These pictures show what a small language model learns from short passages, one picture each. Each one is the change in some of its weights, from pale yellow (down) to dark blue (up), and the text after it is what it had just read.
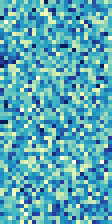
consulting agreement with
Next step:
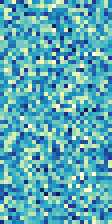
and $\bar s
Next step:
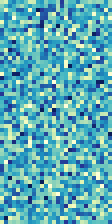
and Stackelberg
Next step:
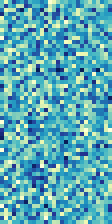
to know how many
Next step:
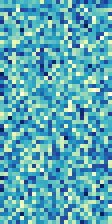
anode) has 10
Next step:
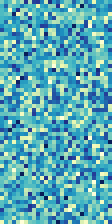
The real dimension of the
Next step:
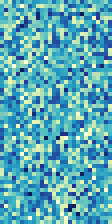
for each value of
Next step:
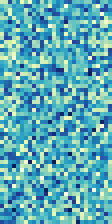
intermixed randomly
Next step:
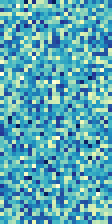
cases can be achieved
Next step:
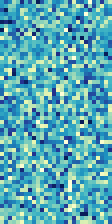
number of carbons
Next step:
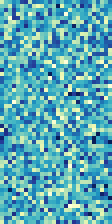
of the solar radiation below
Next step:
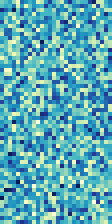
high-temperature phase
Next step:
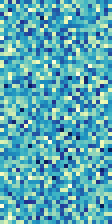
evaluations also illustrate
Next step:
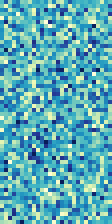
to generically expect
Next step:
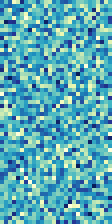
only the privacy
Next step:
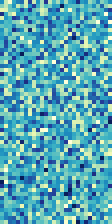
with only an external magnetic
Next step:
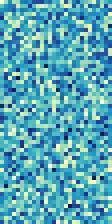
the interacting bosons
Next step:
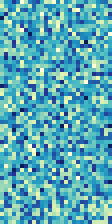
indexing policy
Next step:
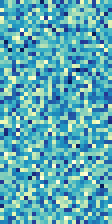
a lower limit on the
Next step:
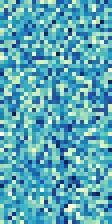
the ratio between the area
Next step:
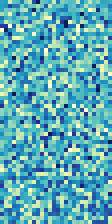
the www state.
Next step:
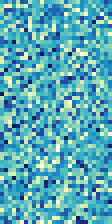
search upon finding
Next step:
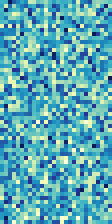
and LISA.
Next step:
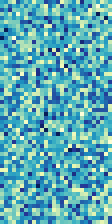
in the MF
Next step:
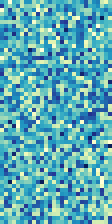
the central star. A
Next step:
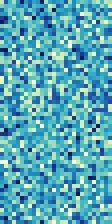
signal is used as the
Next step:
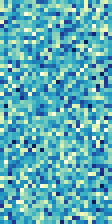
\simeq {\tilde
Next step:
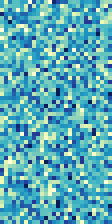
waves could lead to
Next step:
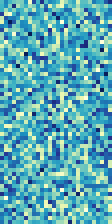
photon exchange cross section which
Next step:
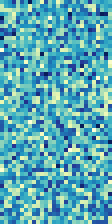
the tower of
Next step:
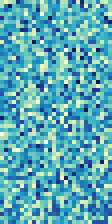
in FLRW
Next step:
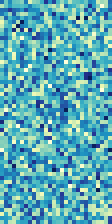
These modes have three
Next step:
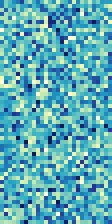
data quality that would
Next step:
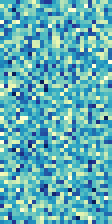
\hline Bandwidth
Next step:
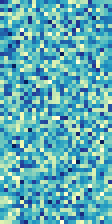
\\ Others &
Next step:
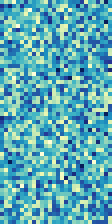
in circumstances
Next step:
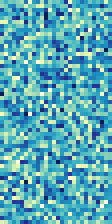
circuit, such
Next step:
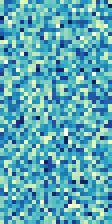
to the force acting
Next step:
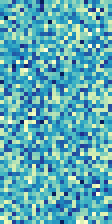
be able to use
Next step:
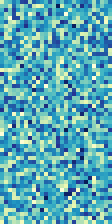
of a beam particle
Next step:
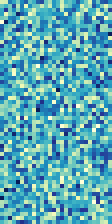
interesting zero-temperature
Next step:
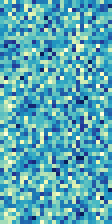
Earth and
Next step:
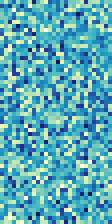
of metals. For
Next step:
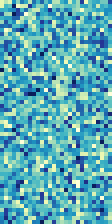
minimal coupling principle
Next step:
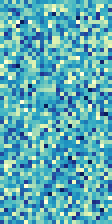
The model Hamiltonian is given
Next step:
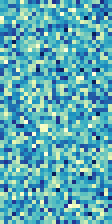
to the 5D gauge
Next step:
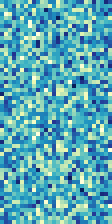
order before partitioning.
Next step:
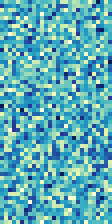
of constant pivot
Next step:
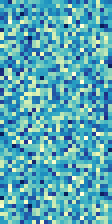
various cloud
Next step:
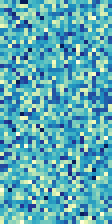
origination of new
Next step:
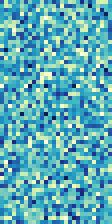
and 20. These
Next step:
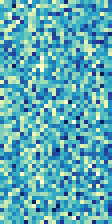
public channel is
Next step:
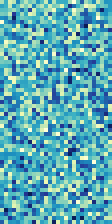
a number of potential
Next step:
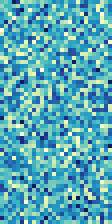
is extracted from the
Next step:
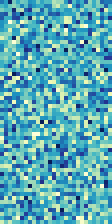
error correction. So
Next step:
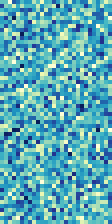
exponential. This is
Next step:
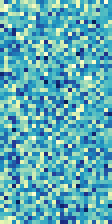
threshold: $\alpha =
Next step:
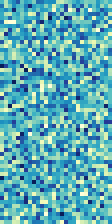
In that experiment, the
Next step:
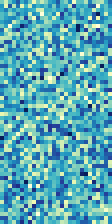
one is observed,
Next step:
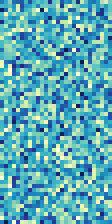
family of
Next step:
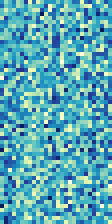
interesting conclusions.
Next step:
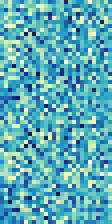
holds also for
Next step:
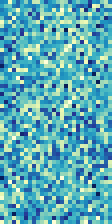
ISW maps
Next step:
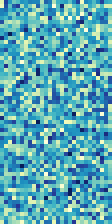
for a spherical
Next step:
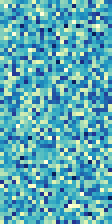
of the star is well
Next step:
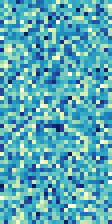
conclude that the
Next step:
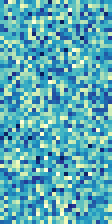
shear rate region, we
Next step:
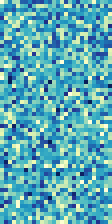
the general solution of the
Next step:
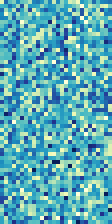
with each vector component corresponding
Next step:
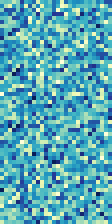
elliptic flow
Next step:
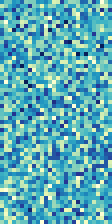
with tidal phase
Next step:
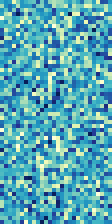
integral equation can be
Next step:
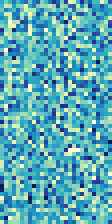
and between the frequency and
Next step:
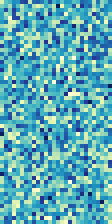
of the system. The
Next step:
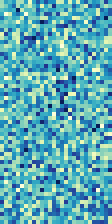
frequency probe which drives
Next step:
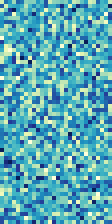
played a crucial
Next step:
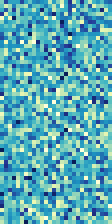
can easily be
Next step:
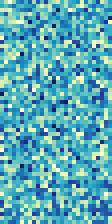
move only to the
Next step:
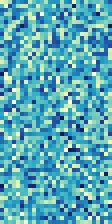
is the modeling to
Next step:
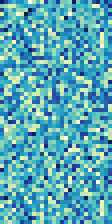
the medium)
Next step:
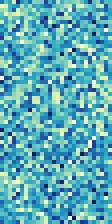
\hline \hline
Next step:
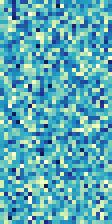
of which requires introducing
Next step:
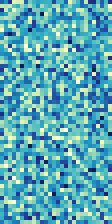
strong optical emission lines and
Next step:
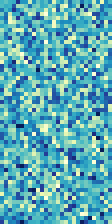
testing of 3D
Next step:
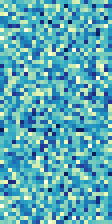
m < w$, the
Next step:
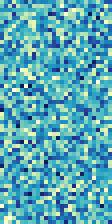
other constructions of the
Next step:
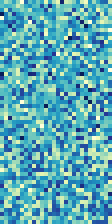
the paper is the Appendix
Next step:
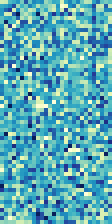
we investigate the production
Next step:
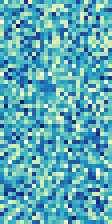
This question is important
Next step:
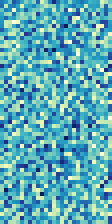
structured as an event
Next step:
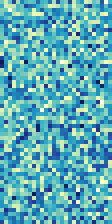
for a bigger
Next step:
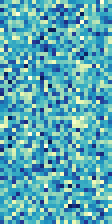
describe the dephasing
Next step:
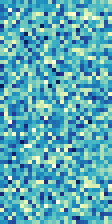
then converted into a
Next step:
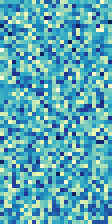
of pQCD,
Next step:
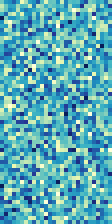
hiding order within
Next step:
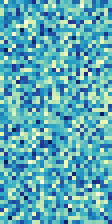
This is true even if
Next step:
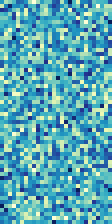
in NGC
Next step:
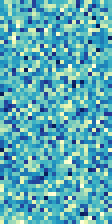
form of Gaps.
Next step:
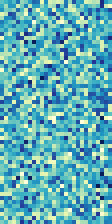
identical eigenvalues because
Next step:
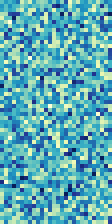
direction of an index's
